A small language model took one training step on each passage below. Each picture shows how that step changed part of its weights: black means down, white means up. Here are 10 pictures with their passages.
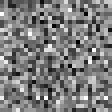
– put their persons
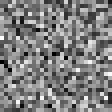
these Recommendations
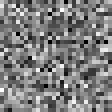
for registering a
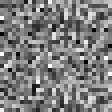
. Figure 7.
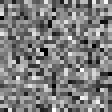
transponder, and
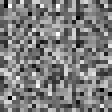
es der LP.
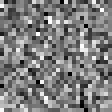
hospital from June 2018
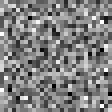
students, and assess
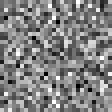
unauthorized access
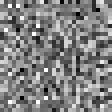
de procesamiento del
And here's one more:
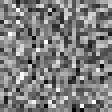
a partir de políticas
